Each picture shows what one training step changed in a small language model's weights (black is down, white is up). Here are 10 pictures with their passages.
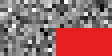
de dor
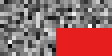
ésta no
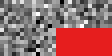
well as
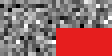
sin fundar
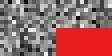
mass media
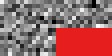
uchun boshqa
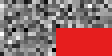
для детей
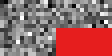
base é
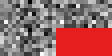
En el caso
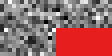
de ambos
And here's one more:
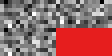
Science and
